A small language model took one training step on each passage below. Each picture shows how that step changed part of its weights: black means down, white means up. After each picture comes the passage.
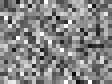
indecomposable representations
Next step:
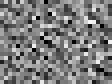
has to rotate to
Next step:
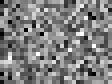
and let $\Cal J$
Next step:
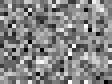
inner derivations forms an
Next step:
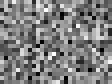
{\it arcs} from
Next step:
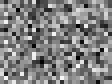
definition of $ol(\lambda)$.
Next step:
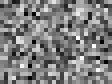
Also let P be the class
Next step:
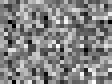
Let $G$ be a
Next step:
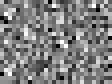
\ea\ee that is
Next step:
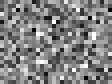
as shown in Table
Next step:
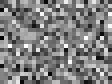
is easy to deal
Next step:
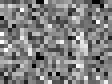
\Fdot$ is \[
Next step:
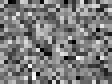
well-defined and continuous on
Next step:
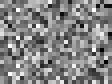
pass characteristics with
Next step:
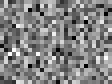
\] \begin{Theorem}
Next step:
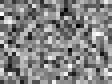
in $S$ has a finite
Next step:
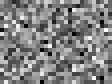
heat exchange between
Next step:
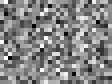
$\delta$ depends only on
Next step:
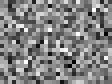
to the measure $\mu $,
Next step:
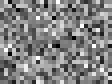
Water Resources
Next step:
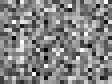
other case leads to
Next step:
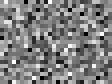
that each configuration in
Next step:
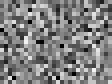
a finite 2 –
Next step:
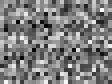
system can be embedded in
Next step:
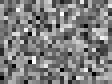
subsequence denoted
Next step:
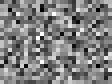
to the ones that have large
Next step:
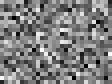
stability as considered in
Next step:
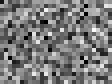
formal power series
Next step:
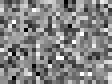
and $\theta F$ we get
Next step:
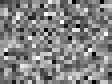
Moreover, note that
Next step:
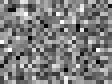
function on $B^-$ by
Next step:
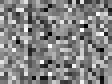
to be partitioned into
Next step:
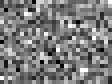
surfaces. \newblock
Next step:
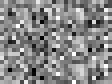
should be almost
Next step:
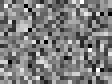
is an unbiased estimate
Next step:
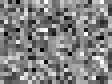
scalar curvature of an
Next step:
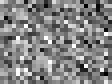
represents geodesic
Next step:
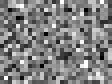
harmonic maps of the
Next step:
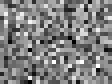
$. \end{lemma}
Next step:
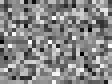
infinite order (by finding a
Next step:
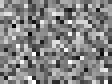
up to homotopy:
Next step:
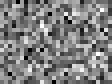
steps. Step
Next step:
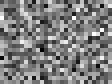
spaces are defined as follows.
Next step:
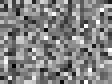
by the circle action. It
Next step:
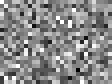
chain admits an
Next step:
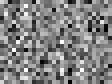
\ee % for all
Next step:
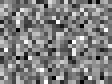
is \cite[Lemme
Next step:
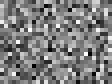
equal size, and are
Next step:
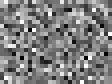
basis of $A$. If
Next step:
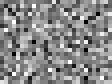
As a final remark,
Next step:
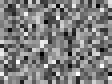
The parameters estimates are the
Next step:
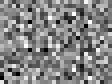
be a finite collection of
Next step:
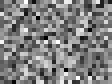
B\}$ of atoms of
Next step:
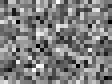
given finite differences scheme for
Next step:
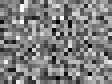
$X_B$. Suppose
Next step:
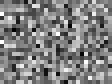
$T$ in which the
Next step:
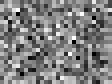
values of $x$.\par
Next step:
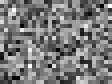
s<1$, cannot be
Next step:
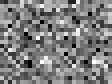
in various branches
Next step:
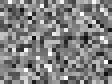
all entries set to
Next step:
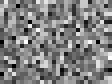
R. Dowson,
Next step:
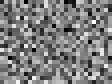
of uniqueness and the
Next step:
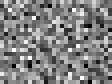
complex numbers but rather elements
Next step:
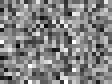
5 that $X$ is
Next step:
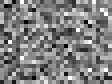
any critical point exist and
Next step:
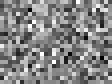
to construct a complete system
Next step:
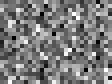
Riemannian manifold
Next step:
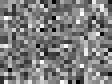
first author was supported in
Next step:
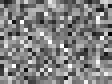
an effect of an
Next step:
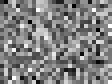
a piecewise linear
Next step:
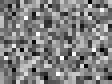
It appears that
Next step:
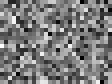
tests in 2D and
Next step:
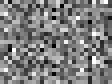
as for steering control
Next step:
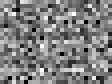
grid, tiling
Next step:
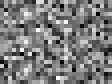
definition. \newblock In
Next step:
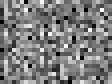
0 \leq t \leq A
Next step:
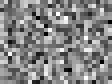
if $z$ is the
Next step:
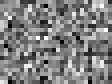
experimental results for
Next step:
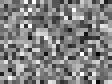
a constant $a_K$
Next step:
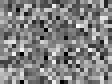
simultaneously the
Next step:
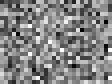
can just remove the
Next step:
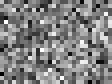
for each } i\in
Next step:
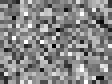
result is an immediate
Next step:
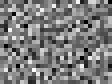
case \cite{J2}
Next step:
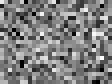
in the new rotational
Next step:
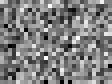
\frac {\left( \log
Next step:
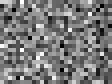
one-dimensional central limit
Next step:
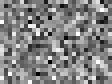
an example demonstrating that
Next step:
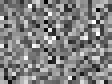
of the established
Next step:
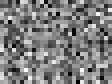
We are grateful
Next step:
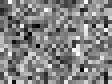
$L$-scheme defined
